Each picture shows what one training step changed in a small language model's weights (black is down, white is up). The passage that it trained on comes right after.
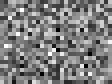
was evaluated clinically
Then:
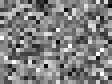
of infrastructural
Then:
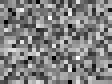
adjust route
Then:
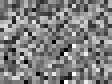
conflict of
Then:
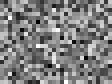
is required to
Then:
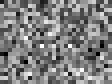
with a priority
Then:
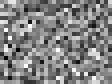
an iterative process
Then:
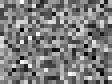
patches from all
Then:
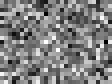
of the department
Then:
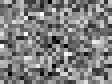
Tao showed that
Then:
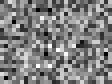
рки при
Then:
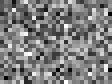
pintar una
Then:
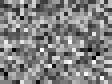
safety bodies
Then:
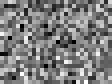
imagem, que
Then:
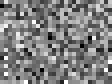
Comparison results
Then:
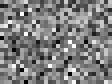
Section 1 in
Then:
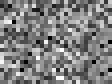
Disponível em:
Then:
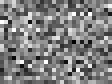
a trinomial
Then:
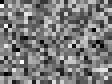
and ASF
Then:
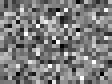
express $J$
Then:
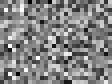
NMT is
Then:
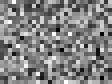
las contribuciones
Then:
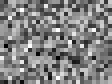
was a clear
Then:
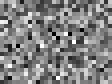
a huge
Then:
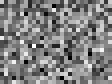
delivery applications
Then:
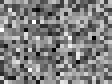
intensity shall be
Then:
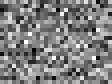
proposed and tested using
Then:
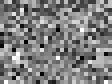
patterns easily and
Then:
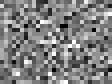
without any assumption on
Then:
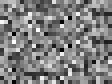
a functorial
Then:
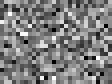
formulate the main
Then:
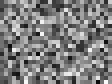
management. In this
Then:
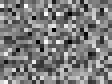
land preceded
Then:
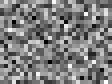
burden of
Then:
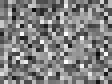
losses increase significantly
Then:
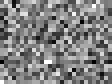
academic program, use
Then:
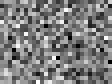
exact potential complex.
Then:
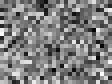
of them have had
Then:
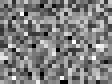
they play an important
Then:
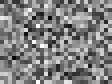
Q. S
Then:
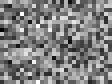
ampliações do
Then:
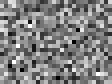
an issue which is
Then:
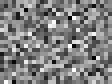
times of the local
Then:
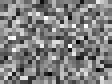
the achievement of
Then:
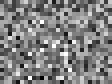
might be suitable for
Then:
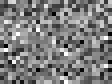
autor em sua
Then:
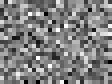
dc resistance of
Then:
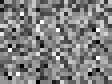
modeling techniques to construct
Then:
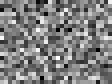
chain by projection of
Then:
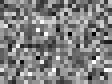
water). We find
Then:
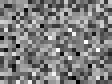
devem ser
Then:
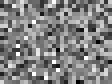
The findings highlight the
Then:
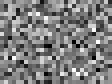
the whole paper.
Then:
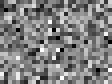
та Cs^+
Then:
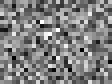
can be implemented in
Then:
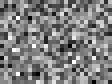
plot the boundaries
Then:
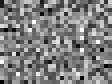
This, then,
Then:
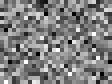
of the material that
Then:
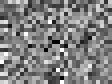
do not have
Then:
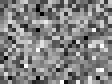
while preserving
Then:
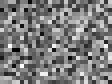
в которой
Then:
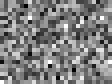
farm, a traditional
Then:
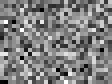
en los que
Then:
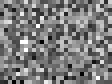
desenvolvido por
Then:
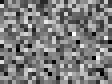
with boys of
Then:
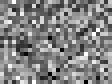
las clases y
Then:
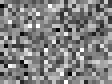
\rho$, we
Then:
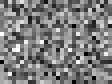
facility to
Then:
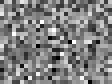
will be oriented
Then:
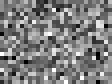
effect, it remains
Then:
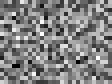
appearance of
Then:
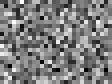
order to overcome
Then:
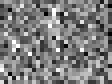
-> INV
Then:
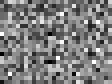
market price,
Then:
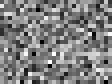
tokens requires
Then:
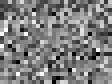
panels were given
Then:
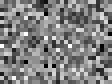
of the other
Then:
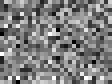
gas natural,
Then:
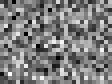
there is a significant
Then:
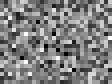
is above the
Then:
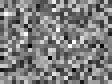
for a period of
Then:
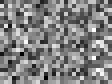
and the recently
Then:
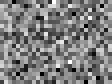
explored. In
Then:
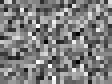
some of the examples
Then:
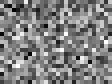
incidence geometry,
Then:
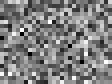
do filme que
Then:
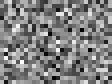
use in refinery
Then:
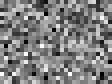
of the students on
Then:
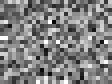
doirasida ham
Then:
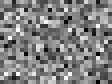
write $|I|=
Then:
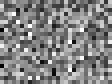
un amplio
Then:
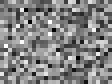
be seen in Figure
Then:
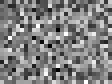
що Бюро
